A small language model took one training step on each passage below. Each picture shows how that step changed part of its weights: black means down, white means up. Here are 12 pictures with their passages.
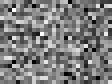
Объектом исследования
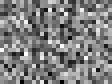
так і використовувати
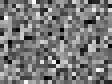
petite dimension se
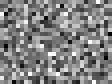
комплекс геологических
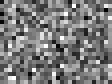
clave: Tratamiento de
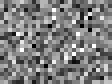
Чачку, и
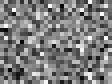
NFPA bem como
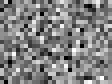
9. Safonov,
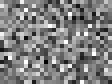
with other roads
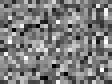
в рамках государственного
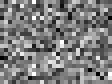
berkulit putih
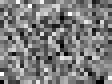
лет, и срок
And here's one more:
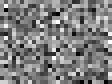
platformalar..... 699
